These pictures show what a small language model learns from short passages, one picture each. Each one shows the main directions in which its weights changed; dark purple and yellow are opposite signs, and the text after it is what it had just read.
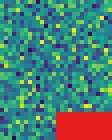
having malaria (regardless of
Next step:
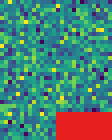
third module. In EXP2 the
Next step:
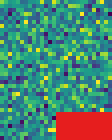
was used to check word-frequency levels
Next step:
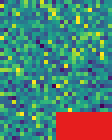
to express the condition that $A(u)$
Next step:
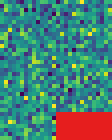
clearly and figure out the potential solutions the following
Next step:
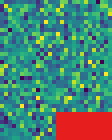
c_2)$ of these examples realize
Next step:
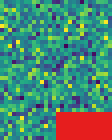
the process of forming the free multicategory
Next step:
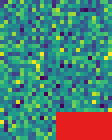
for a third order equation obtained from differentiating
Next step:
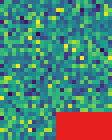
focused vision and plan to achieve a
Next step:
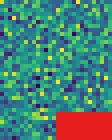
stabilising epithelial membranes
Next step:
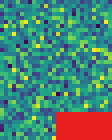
cf. *latisternus*
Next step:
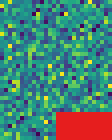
done in 13% cases, corneal
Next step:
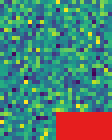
water vapour and dry air. In
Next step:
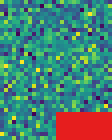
are produced all year round, the major
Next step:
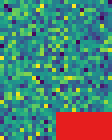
of Negros Occidental were
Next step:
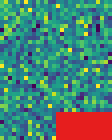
in smallholder agricultural systems.
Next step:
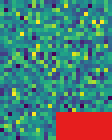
with. Advanced image processing algorithms,
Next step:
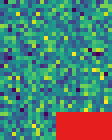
starting with $k=1$, are as
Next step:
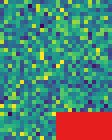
of Commerce and Industry in New
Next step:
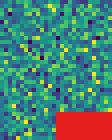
bundles of higher rank. We illustrate
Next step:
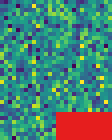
et $\varphi$, par les formules
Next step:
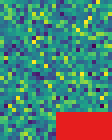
absolute constant $c$ such that, for
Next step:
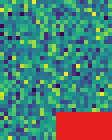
employee retention. This means that providing
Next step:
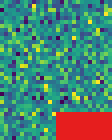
coincide with $\phi_0$ in this
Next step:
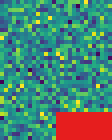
the necessary elements SDRAM,
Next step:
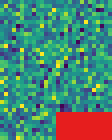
two methods on the data example given in the paper.
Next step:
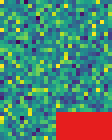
to as Cyriax friction,
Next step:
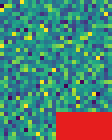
equation. In particular, we can regard
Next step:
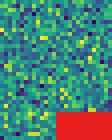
subset, and we obtain some characterizations of
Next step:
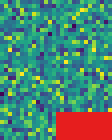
\,. \end{eqnarray} Note that the
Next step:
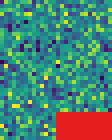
5. Radil of starlikness and
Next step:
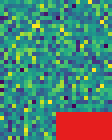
ml) and varying amount of
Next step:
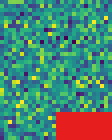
\end{center} \end{figure}
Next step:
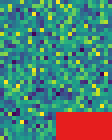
encourage adolescents to abstain
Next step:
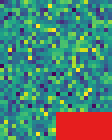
design. If \mbox{$G \leq
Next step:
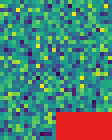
are currently undertaking. Are their
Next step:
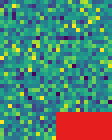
operations.} \label{chunk:center}
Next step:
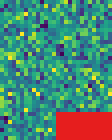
contributions that support this claim. First, a
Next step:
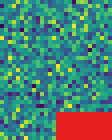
it is seldom explored in the literature.
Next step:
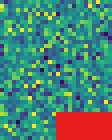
\varphi_p$ of $K$,
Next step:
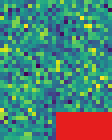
if all critical points are Lefschetz
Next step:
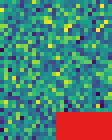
prime significance to the country. Growth
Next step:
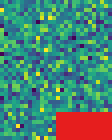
have explored metaheuristic approaches, but
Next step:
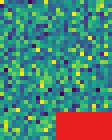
and the period integral becomes \begin{eqnarray}
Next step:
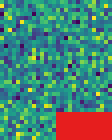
in Parallel to the stator winding
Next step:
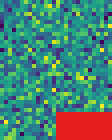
$X$ is either a classical del
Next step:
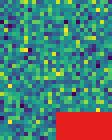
mapping class group to the symplectic group is well-known
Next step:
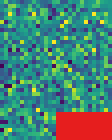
part of the boundary $\partial K$. Let
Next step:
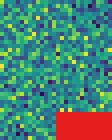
main idea is to ensure stability by estimating the
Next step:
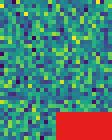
has finite projective dimension. Invoking the additional
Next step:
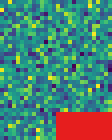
field of computational mechanics. To alleviate
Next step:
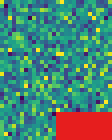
If $X$ admits a coarse
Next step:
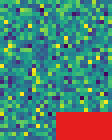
eXperimentation facility Deliverable
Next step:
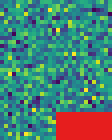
dense packing of equal balls in
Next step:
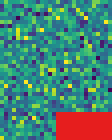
Any metric of nonnegative curvature on
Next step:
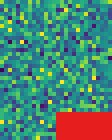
corporations and uneven economies. Since
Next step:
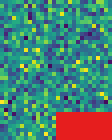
by paths \([e,y]\) for
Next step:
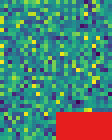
such expansion would bring: Health problems of
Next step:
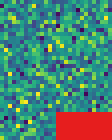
if $Q'\cap M$ is amenable
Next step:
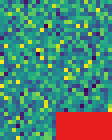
ellipsoid IAG-GRS80
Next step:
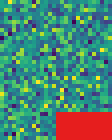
differences in e-government before and during
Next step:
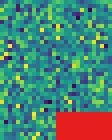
the socio-economic aspect is not
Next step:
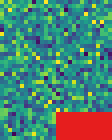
= -\Omega_{lk}$. The dimension of
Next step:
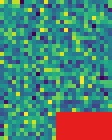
degrees are exactly the $K$-trivial
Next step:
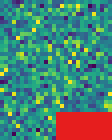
published in English, German, and
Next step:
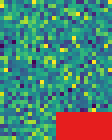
self-dual code of length $n$.
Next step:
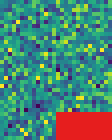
and excellence. In other words, it
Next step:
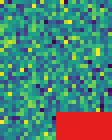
$X$. We want to extend the partial
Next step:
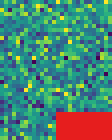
are equally destroyed. 3
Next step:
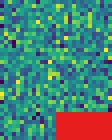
\] Our first goal is to show that
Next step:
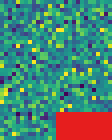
consistent with the recommendations of the
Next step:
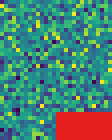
T_1, \quad (\partial_2
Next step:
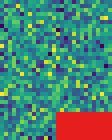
the interval $(0,R)$ varying from
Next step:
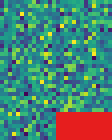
H \end{smallmatrix}]}$ if $$
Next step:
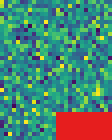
method gave values of 0.88 for a
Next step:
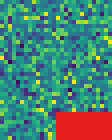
from Longcanggou National
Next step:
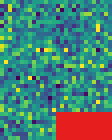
theory with respect to a part of the variables is
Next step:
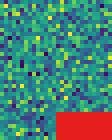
be seen as the spectral sequence for the homotopy groups
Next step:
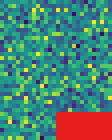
Fudan University Yang Yini
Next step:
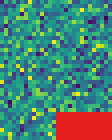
$$ R_\varepsilon(0,\cdot) =
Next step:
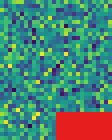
weight} \end{table} Now we explain
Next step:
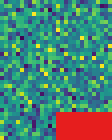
This research is a quantitative research using
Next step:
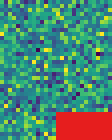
such case dependent strategy formulation, several
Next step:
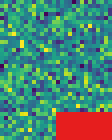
resuscitation equipment that meets the
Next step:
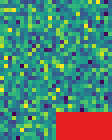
there are several challenges that need to be addressed
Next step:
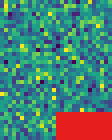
this parameter will help in the creation of predictive
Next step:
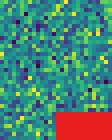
for the neuronal networks, suggesting that
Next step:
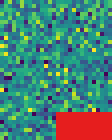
future. Doing this can give the company
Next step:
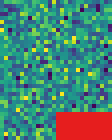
then deployed to a high stiffness
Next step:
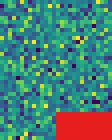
dual\endtitle \author G.
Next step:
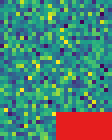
= 47$ is the smallest prime
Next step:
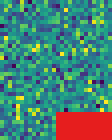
trona reserve in the world belongs to
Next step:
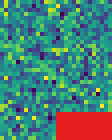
of formative assessment is an important step
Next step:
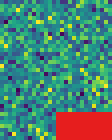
is chosen, $ \underline{\mb\Phi
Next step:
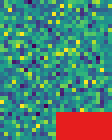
consequences are presented by Edelman and
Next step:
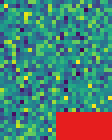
and CRCQ, this new qualification
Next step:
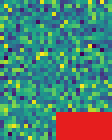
acceleration that shape contemporary
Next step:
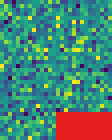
tools. Second, more importantly,
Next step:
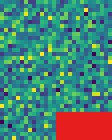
bromo compound was prepared by
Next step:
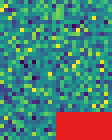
the population synchronizes, the number of
